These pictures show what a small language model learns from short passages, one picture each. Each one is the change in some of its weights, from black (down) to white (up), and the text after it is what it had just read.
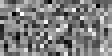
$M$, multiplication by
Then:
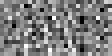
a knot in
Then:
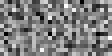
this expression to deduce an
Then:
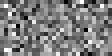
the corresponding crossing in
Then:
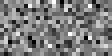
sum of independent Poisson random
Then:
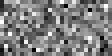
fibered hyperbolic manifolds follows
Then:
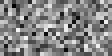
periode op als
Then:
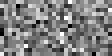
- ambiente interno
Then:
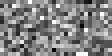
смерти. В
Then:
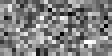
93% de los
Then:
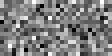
e applicazione delle
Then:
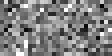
la institucionalidad
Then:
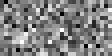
To do so, we
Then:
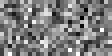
coincides with the volume
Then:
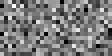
uniform averages over
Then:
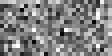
(which have codimension
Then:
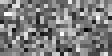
, shlyuz ,
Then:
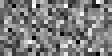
between two discrete functions is
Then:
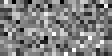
amicable pair.
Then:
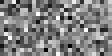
data set simulated under
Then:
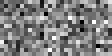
recent work of the author
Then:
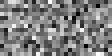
$w$ is not
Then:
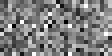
Paulo: Editora
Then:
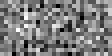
Almost all zeros
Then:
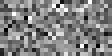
eigenvectors, there
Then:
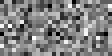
IN ARID
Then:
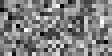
suma importancia
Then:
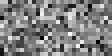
surfaces (CSRS)
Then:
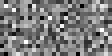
a feasible solution
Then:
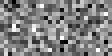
im Falle eines
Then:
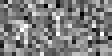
The ideas contained in
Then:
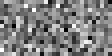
Lucas number is
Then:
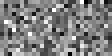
denote the underlying set
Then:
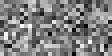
в ходе
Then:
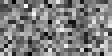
pelos marcos
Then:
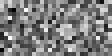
longer duration
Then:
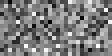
такой системы
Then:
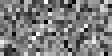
ser la base de la
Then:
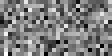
составили 28
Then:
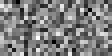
with respect to the basis
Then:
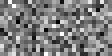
stochastic. For instance,
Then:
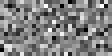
jarayonida kasbiy
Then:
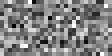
from primal-dual
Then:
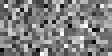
qarshi kurash
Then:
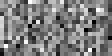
object can only exist or
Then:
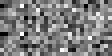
actually have the
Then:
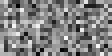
replacement for the
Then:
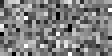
- Toshkent:
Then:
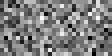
no parallel implementation has
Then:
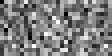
such a way that the
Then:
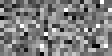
others, until
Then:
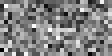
qanday estetik
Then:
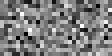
main idea of this article
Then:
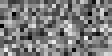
maximal torus. In
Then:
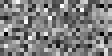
kamsitish va
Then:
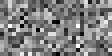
старше 60
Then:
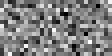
that in the case of
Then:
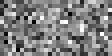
fact that the tiles
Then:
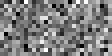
diferente nas
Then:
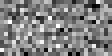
of the low-rank
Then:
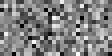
Systems on
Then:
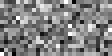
Collatz cycle
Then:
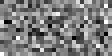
of view the event
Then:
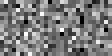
N & I & M
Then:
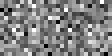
vente et les
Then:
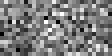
\partial \chi_{(
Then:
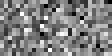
rastrear el
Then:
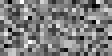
of the tensor field is
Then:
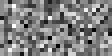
a one-dimensional
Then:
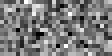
to be considered, and
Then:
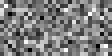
is known that the
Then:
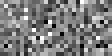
espera que este
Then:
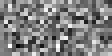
on identification of the
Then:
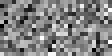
associar com as
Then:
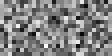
réponses aux
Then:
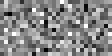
S (\theta),
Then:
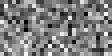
agar aset
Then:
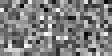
such a duty
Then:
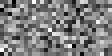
and derivative defined by
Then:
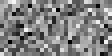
and Inclusive
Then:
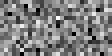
[H, Corollary
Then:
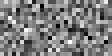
o bairro
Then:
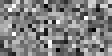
la optimización del
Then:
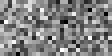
the Coxeter approach
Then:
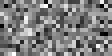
ichida amallar
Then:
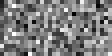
tratar, como se
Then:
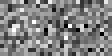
van Moerbeke
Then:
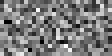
is the first line of
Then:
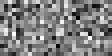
sequential approaches. The
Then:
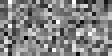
Ҳатто у
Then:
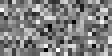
el biotipo
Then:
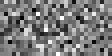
forte hausse
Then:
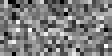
non-empty interior.
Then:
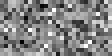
propagation in
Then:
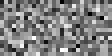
the weight multiplicity
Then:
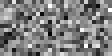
reliable reference for
